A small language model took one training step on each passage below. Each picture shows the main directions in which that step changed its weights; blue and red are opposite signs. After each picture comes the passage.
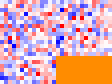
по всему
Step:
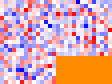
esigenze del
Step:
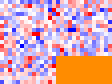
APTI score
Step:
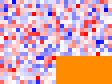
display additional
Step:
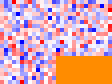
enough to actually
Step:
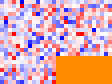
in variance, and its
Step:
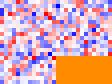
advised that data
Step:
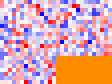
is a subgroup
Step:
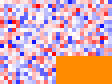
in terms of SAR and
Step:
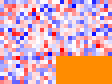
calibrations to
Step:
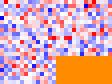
co drugi
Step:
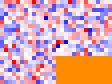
the resulting pressure
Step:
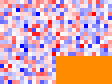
flows". A
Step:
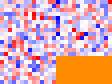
de nouveaux
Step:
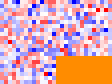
heerst onrust in
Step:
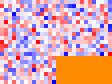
het zelf gaan
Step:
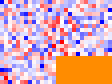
and causes a
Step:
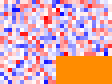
formation from the gas
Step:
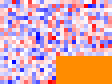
the definition of
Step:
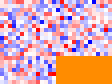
другой раз
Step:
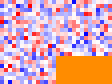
which yields a time
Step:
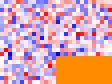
and temperature computed using
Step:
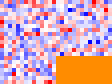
equations models studying their
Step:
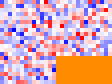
con el concurso
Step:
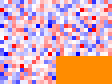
которая в
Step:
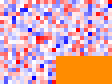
Lustform, die
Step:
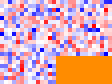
structure and function when compared
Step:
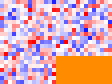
adhesion, and
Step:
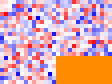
borrowed words
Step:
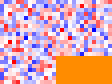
implemented at a much
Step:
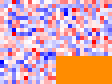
the weight of the
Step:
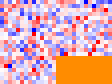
BCGs, as
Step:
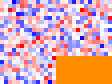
T_{\rm eff}
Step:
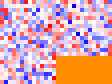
também é de
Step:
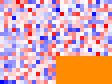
locational knowledge the
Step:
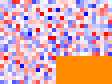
modern computer.
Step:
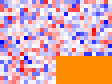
text input is
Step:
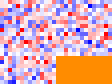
of *Maximum
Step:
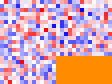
im Kontext der
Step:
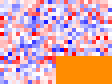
VAT tax and
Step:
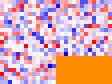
component. The results and
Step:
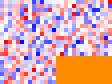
istemol qilish
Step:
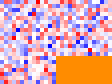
recommendations for
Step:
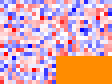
total $pp$ and
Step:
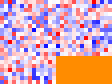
servicio post
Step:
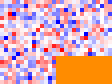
forces; the high
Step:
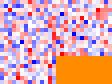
the average degree
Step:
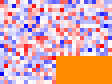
S, Gral N,
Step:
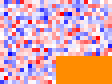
the statistical significance
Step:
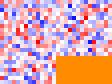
implementation, we group the
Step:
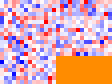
and the amplitude
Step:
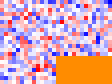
one CP-odd
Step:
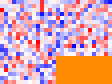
на выходе
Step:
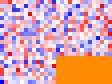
models predict that
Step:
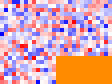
of these two films
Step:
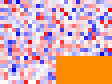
that this reassessment
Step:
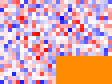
also a common word to
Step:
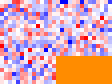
water originating from
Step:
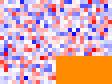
idealized as the
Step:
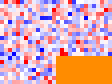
some movement behind
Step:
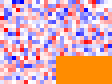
This strategy allows
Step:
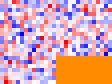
to say that I was
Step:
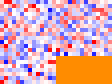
the common practice in
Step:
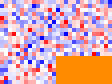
other words, topological
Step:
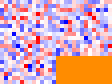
description, and model
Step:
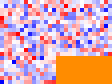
rays by an order of
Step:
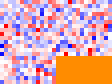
и должны.
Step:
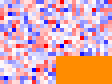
the Chern number
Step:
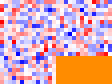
performance and the throughput of
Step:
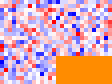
according to the data
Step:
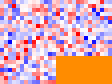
Neste caso
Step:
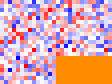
matrix was needed
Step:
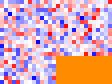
The MVP of
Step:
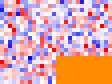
is set such that the
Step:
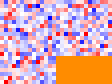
tension with the other
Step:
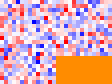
words for colours
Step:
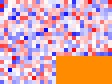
metallicities of the
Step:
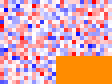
In an effort to
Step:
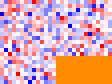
(donor number,
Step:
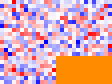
$\Delta$ exists
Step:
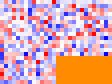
conduct a series
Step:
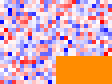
and Methods:
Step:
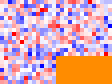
morale de la
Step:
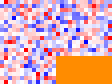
alternative payment
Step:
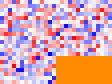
the same object from a
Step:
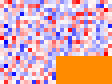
describes the technical
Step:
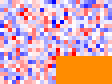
with hemodynamic
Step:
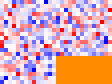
and efficiency.
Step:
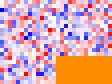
it is derived from
